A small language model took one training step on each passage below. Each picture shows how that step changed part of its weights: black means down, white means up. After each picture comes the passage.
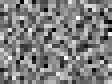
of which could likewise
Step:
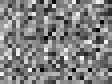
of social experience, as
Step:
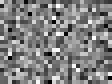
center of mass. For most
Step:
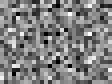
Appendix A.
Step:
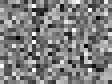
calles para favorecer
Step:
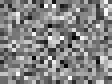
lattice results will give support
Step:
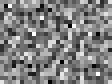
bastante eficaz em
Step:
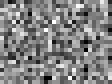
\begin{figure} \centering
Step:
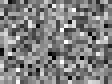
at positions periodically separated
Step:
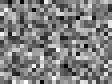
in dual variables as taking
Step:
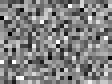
is a suggestion that larger
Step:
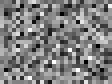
минг йўловчи
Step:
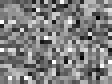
poder conversar con los
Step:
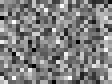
bilan integral tarzda
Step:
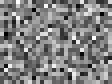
will lead to significant errors
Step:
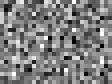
Rather than mapping each
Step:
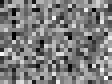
seres humanos.
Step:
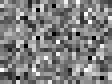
“o‘rin holi
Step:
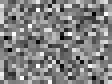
able to accelerate the
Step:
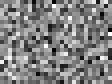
features of high correlation. We have
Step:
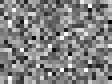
França a dianteira
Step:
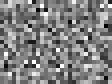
into Zr wherein it
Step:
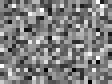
$\Rey= 2\times
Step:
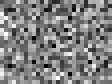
olish apparati va
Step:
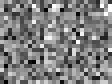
same approach proposed a high,
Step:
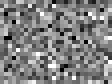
on small scales can be important
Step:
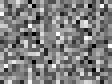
этиш (босма
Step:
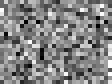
a free parameter describing the
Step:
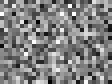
{\bibinfo {author} {\bibfnamefont
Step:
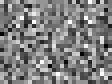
Carlo chains.
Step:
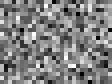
are both linear measurement operators, and
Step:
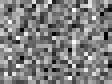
and are adjustable.
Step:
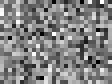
with a slightly modified
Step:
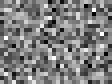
прогрес транспорту.
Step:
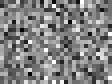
these problems, the introduction
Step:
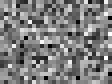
resolver algunas de
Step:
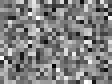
buscar o meio de
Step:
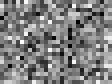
seperti sumbangan
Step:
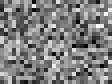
the decimal (fractional
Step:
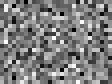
жінок групи
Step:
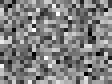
edition, installation of
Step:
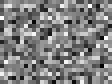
أي استطاعت
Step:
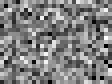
oversampled through a
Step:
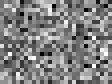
an artefact due to
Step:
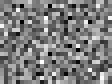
– “Yevropa
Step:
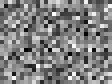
\approx 1$$ Then
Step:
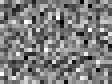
derecho exclusivo
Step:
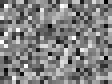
va eshitish,
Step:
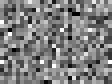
also in the MeV range.
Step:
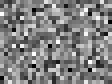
normatividade, os
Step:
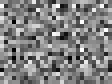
to lead to new physics
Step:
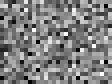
– Elektron
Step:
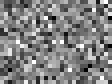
A necessidade de inovação
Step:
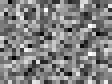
scientific and artistic
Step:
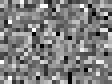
gas saturation according to
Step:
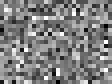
Association under contract with
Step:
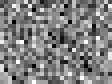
вказати на основну
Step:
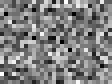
ученикот се
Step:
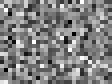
XX wieku w
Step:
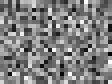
\newblock {\em
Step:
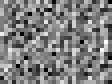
of the amount of
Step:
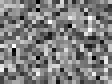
declared. Others
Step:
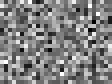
Bunday sharoitda
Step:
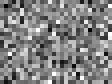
models consistently improves the
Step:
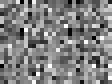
protein-protein interaction network
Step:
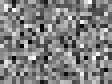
que incluyen una
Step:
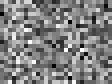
vergadering van
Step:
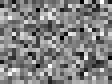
emission we commonly observed for
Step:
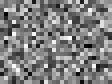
Ibrahim, M.
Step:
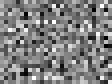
форми, види,
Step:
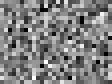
species. As such, it
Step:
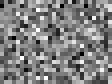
Proceedings) May
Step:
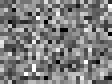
sensitivity to $\kappa$
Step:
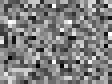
en el proceso a
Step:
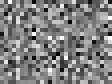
perturbation, then we may set,
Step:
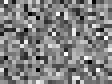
extra scattering intensity due
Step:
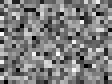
$xy$ plane)
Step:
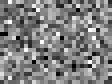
types divide formally
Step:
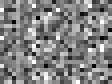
meaningful structure of the energy
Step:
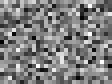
hakim dapat
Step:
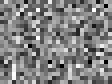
il peut prendre
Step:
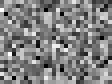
ifodasi, uning
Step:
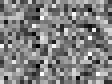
zu stärken.*
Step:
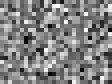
properties of the target domain
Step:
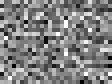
a autonomia moral e
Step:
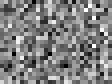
and *ct*. If one
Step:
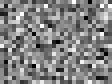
assume they follow a certain
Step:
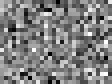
noise is the worst
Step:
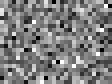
of both $Xi$ and
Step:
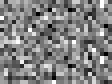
correctness. There are also
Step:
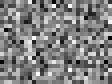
details of oscillating
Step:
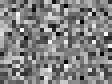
three sets of data to get
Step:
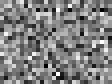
anglata olishimiz
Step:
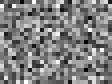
be responsible for the observed
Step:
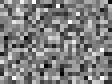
the sum of the inner and
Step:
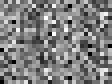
جامعه، با
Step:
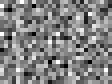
and ``not in my
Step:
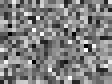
apporto concreto
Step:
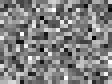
além de perturbações
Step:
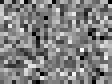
for overall collisions were
